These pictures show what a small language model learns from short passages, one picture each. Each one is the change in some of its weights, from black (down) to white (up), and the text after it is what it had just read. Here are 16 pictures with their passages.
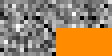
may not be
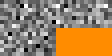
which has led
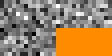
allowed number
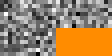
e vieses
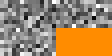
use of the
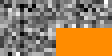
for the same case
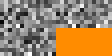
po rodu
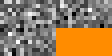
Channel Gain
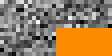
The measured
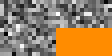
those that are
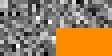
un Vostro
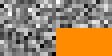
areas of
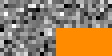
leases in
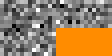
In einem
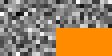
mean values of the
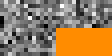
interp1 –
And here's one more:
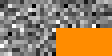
first verify
